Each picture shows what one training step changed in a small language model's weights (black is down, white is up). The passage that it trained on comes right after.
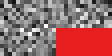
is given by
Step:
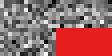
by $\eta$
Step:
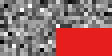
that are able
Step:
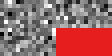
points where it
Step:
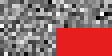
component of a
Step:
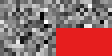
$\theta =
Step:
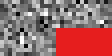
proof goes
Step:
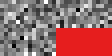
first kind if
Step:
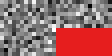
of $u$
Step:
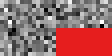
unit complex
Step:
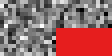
fast computation
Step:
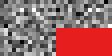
and radius
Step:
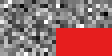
may assume each
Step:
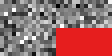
for studying
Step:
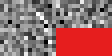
finally gives
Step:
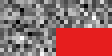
we have the same
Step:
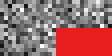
\rightarrow -
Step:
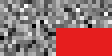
optimization problem is
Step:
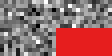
allow us to
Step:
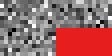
functional (see
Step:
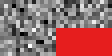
name & value
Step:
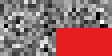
case $\beta =
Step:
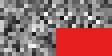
example, those
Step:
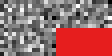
preserves the
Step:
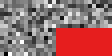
H}$. Since
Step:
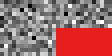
which we are
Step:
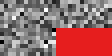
by a constant
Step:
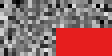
imply that
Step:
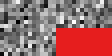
the picture
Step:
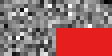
The result follows from
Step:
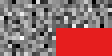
the order conditions
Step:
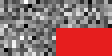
of a round
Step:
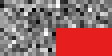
(see Section
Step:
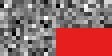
simply given by
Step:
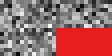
degree $d$
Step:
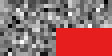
By its definition,
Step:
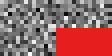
of the most
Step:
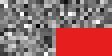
inequality holds if
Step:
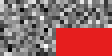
of multiplication
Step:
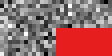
In this paper,
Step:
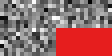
operations of
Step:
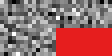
that all of
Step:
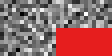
and whose
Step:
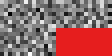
of the resulting
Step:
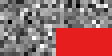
\geq x
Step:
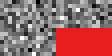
the plane
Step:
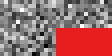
but have different order
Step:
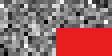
each cell,
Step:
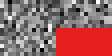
extension of
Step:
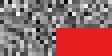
a norm on
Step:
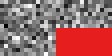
limit there is
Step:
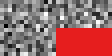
are satisfied and
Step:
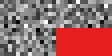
the region bounded
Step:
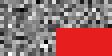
of a symmetric
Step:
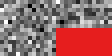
to recover
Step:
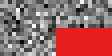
with a regularization
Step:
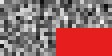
partitions of
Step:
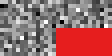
not need to be
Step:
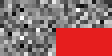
is also invariant
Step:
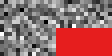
any $\tau
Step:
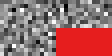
measures is
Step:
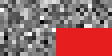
$\tilde B$
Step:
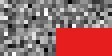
any matrices
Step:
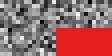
index of the
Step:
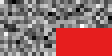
that for every
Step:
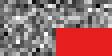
Y$ with the
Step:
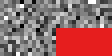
the fourth
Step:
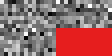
that $l
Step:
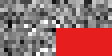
All the
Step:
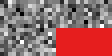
same statement holds
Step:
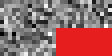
a discrete
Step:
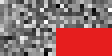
satisfying $tr
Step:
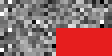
prepare the
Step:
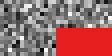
For $\sigma$
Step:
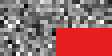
particular, the
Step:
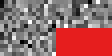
and signature
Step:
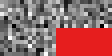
exact triangle
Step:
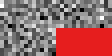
is of a
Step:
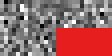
level, hence
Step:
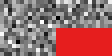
algebra of the type
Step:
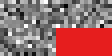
fixed point of
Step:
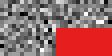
and proof of
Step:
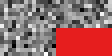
graph $G$
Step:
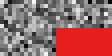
assume that one of
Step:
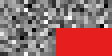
result by adding
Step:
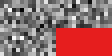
be selected
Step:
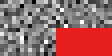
presented in
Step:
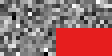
result to obtain
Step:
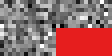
\left [
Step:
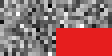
a birational
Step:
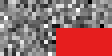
an estimate of
